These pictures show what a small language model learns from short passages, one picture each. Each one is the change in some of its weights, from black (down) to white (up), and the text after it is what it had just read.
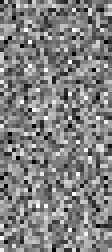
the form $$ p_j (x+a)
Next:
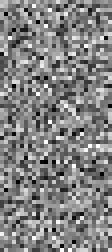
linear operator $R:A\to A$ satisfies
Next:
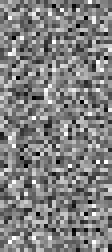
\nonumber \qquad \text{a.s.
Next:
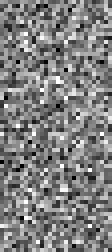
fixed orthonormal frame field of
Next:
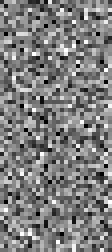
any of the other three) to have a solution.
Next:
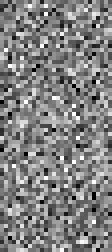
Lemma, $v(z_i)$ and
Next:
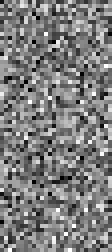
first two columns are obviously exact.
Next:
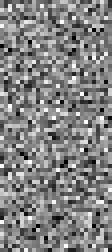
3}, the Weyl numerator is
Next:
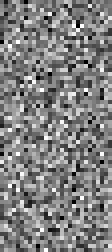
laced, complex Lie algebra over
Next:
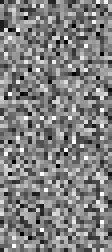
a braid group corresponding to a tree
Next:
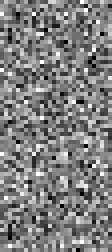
\rightarrow [0,H_k^S)$
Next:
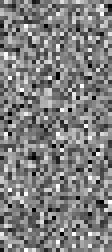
In each case the two cosets are
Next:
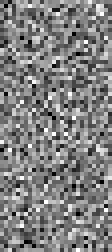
some $j\geq 1$, in which case the
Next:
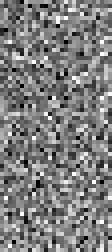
time $t=0$ with the mass of
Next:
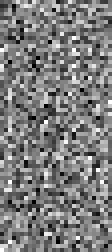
constants can be taken to be zero,
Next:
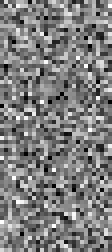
the future prediction matrix,
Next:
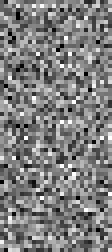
\cE)$ is the morphism which
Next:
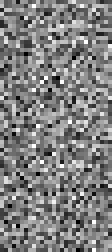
\left[ \begin{array}{cc}
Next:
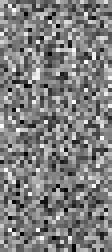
a new algebraic framework based on
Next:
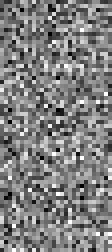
coincides with $Q$ in a
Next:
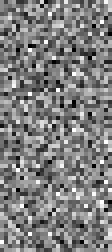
For example, the structure-function of k out
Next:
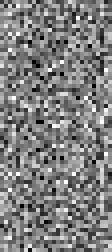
not the expression of a function.
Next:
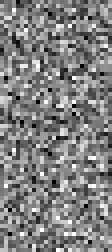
$\IP(V_\eta)$ contains
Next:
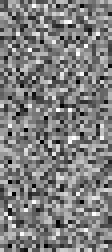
\bar{r}$$ We know that :
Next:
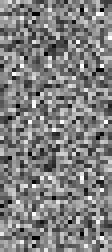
to reduce energy consumption and
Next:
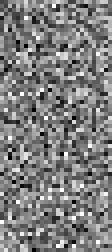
$C_0$ be the number from the
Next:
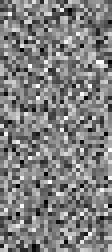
open subset $U$ of the variable space,
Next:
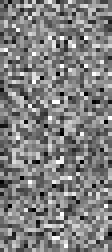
by induction on $|G|$. By Lemmata
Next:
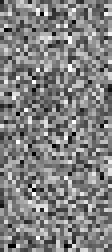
one line segment in each period was
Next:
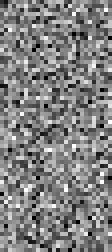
on the primes in arithmetical
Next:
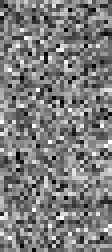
$RD=D$ (respectively
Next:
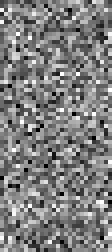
close to the formulation of practical
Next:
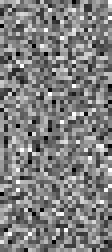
that the solution of the sdde (1)
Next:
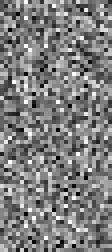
$1/\theta$; this is due to the
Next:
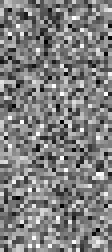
oracle result at the beginning of
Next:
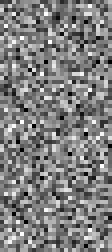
space as follows: An isometry
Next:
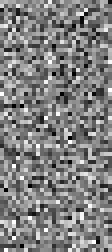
In the paper we ask the same question
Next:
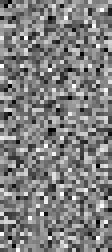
and for cubic surfaces.\\
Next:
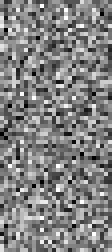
Observing that \h{\ds w+
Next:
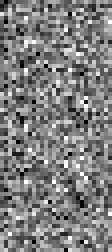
volume = {106}, number =
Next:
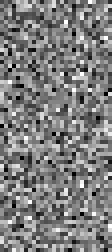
all \emph{connected}
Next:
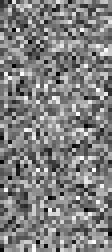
that $\Yhat$ is a subgroup of
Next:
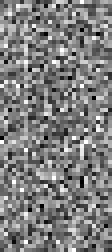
for a direct solver and the cost of
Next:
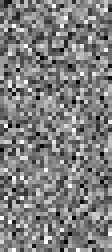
and $\eta^{*}$, respectively. Inserting
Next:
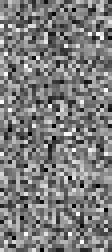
\subsection{Future cost bounds}
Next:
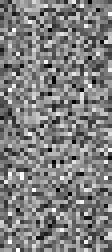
Д о к а з
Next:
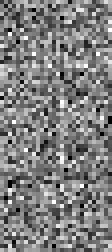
$D_u$ to the remaining
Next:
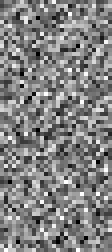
predicted negative multiplicities
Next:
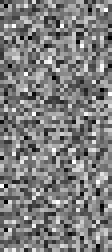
of distinct positive integers and the
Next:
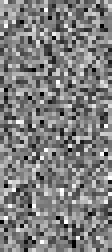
a flat point, then there exists
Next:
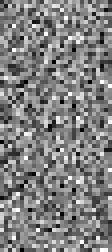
in $H$ disconnects
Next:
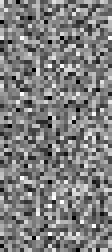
\begin{figure} \begin{center}
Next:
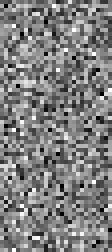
for the computation of $S(w).$
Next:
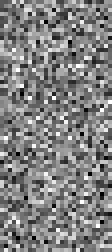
{\cal X}_{p,q}$ such that
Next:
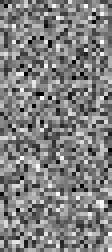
of the set of matrices, if
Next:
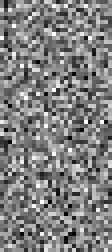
root for $n\geq 7$, and that
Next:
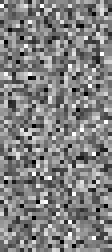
a path $a=a_1\otimes
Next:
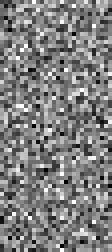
then $\gamma_{C_1}$ is a simple
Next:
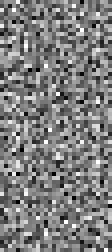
prompt decentralized computations with
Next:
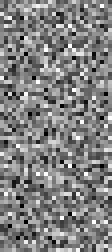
+ R(N-1)$ and the first.
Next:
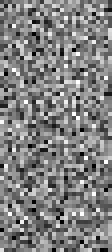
in $H_1(P\times
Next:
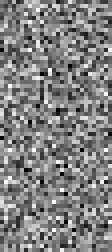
Then for any $\eta>0$ there exist a
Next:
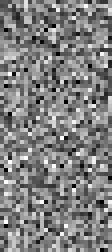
$\rho$ and the homogeneous
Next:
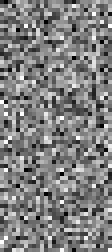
time spent positive by a skew
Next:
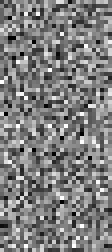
get %% it, need to go over this
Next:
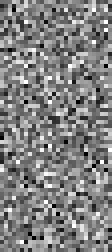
choose two different $\psi _{a},\psi
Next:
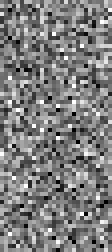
$L_1$ is nef and big
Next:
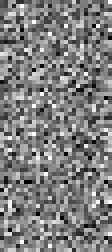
Euler-Lagrange fractional
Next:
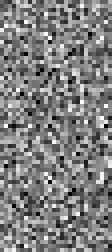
observable random variables, corresponding to the different time
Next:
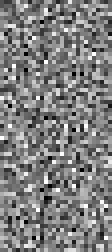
curve''. To ease notation,
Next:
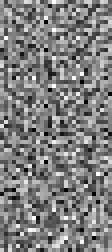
\begin{multline} \det
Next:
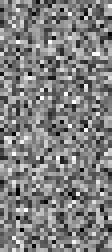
Exponential Homomorphism The usual
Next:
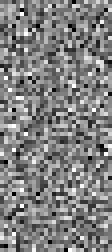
we observe that the upper box dimension
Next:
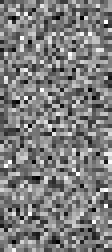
descent set} of $b$,
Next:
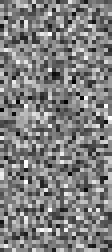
will always take a representative
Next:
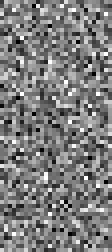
that the production rates are determined by
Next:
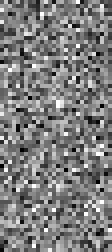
remains valid. The same is
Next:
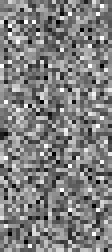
plurisubharmonic function
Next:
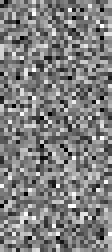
Optimal global rates of convergence
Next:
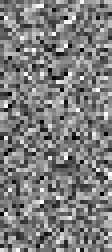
G$ and a $G$-module
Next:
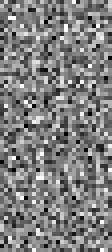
the $\Gamma(X,\Omega^{\otimes
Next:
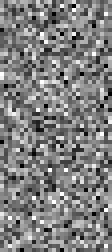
part equal to~$H$ have the
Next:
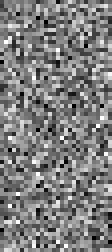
might be much larger than the
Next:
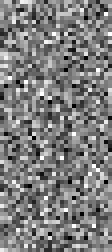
type of semistar operation cf.
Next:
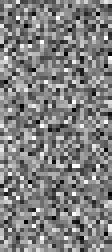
the golden-ratio method
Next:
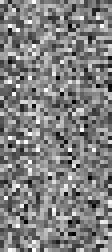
Mathematics and Statistics,
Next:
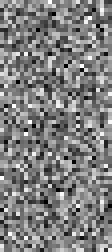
is not necessary to drag the
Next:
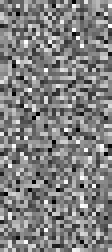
result, the MTT accuracy is
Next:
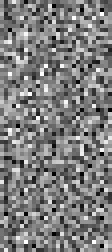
classical duality concept, the
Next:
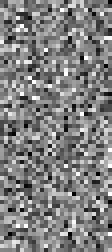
in a different order (meaning that the
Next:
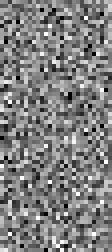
Euler equations. For $s>1 +
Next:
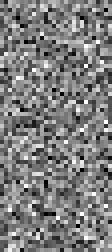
\Lambda^k f$ is non linear for
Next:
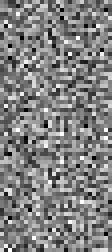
equivalence. \proclaim{Corollary
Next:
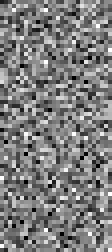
are fibre surfaces.
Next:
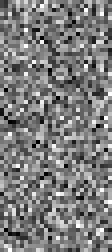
number $h$ of $K$, its degree is
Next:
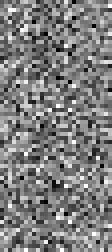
Note that we don't need to
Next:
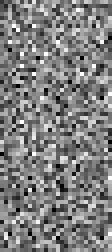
points of $\mathcal{S}_i$ for each
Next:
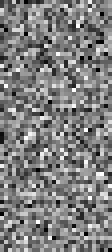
layer, they are commonly used
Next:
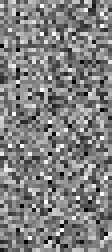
A split tree is a graph with two
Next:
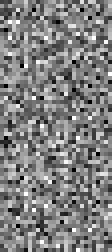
and lm\(\delta\)n, then
